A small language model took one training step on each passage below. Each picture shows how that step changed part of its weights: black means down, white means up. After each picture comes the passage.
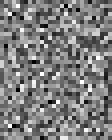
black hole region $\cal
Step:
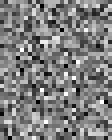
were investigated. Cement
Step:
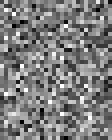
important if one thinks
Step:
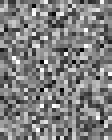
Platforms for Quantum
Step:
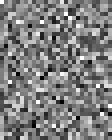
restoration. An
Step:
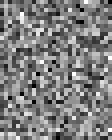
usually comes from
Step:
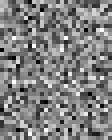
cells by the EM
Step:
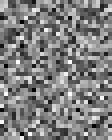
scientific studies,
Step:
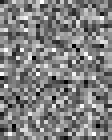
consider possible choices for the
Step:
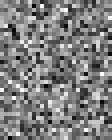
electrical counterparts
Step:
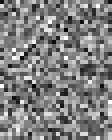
in Table 1. Also
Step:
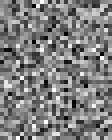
60 UNCLOS
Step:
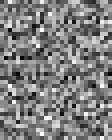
the Cathode
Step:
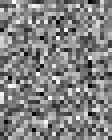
to be addressed to
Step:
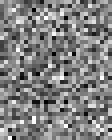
increased complexity and cultural
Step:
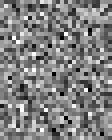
linear response regime as
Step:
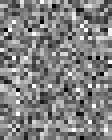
$\alpha=1$ and
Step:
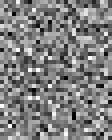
of the laser pulse
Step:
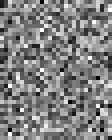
know what all are the required
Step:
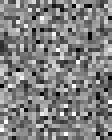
to plot \beq
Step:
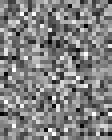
estimates for the cold
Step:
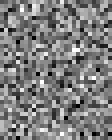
avoided if one
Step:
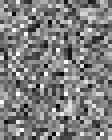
of their binding mode
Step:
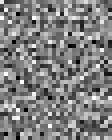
Mean grade '09
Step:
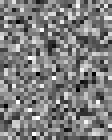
upon gradual
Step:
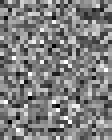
distribution function is given by
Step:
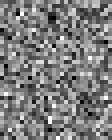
as is also obvious from
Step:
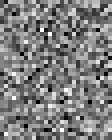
are integrated in the management
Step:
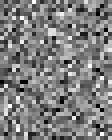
required almost complete knowledge of
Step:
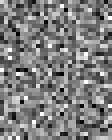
Crenshaw is
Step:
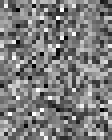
we recently started to
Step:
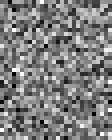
the large power transformers
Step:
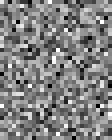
by holding the temperature
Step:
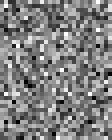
future it will be interesting
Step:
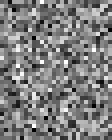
the singularity.
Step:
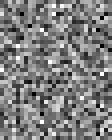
for each eigenvalue,
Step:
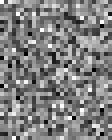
neural processing between
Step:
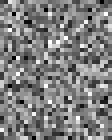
(Table 1; see also
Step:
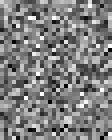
would need to do is
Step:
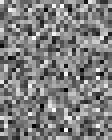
responding at an ISI
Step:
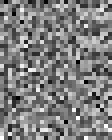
growth depends on the labour
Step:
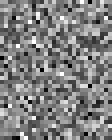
is older than
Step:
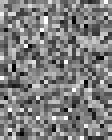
radiation (ISR) method
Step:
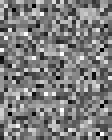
that the human decision making is
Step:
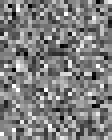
speculative futures using
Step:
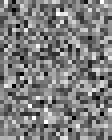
typical accuracy that we can
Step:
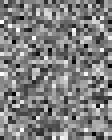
of the moderator,
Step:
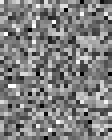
and adjuvant
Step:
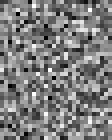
Conceptualization M :
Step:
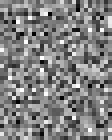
similar redshifts within
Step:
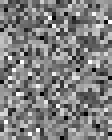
to gain acceptance from the
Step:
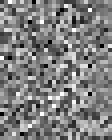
heuristic prescription
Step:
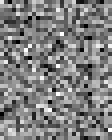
and Strandzha
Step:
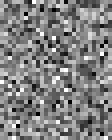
after 15 days data were
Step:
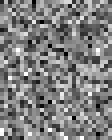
randomized controlled trials
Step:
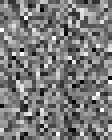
hydrogen bonding between
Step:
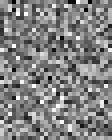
of cash as they
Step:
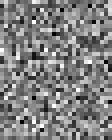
\end{equation} with
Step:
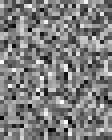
showcase preparation
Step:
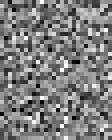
the surface electrons are strongly
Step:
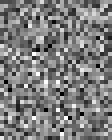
i-th electronic transition
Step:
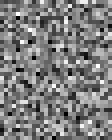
from southwestern
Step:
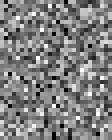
on our calculation for a
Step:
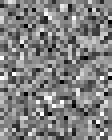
locate primate groups in
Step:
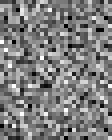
collider based on the use
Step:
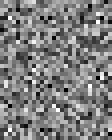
gives an expression for the
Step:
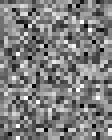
emerged after the death
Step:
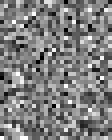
in their assessment of variable
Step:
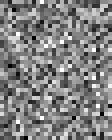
the complexity. This is
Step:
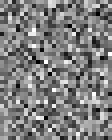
required time step size to
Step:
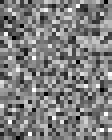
aldehydes or higher
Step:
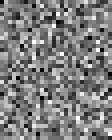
associated with God’s
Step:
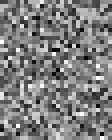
inside however good cross
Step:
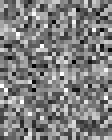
with the magnetic field, it
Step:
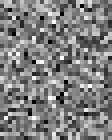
Cognition and
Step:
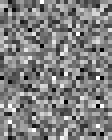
each agent has a set
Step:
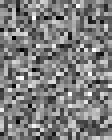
be scheduled
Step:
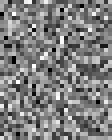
Cambridge, MA
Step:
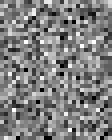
in Step 4.
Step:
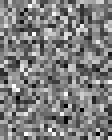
policies that compete
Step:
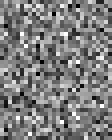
managerial skills.
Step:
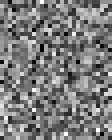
the body, scalar
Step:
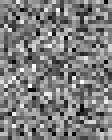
Takahiro and
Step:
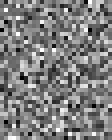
incidence is increasing every
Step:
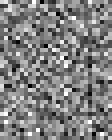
models must depart from
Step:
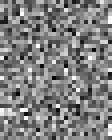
position of the fluid particle
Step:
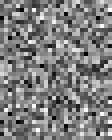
to estimating the Conditional
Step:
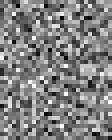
of cuts in paper made
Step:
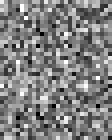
challenges. This paper
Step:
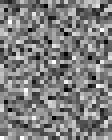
corresponding system of fluctuations is
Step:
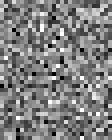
where $\sigma$ are taken
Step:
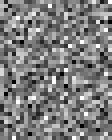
on the ASW surface
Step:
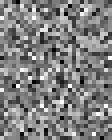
5 ± 18 Fast step
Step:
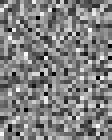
changing the model may
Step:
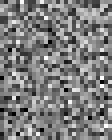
constant across different regions of
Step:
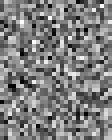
Raju *National
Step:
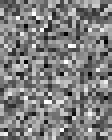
is commonly included in the
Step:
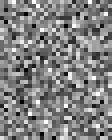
significant clinical and
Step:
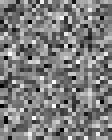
most studies, under these and
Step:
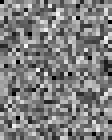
coincidence region, the
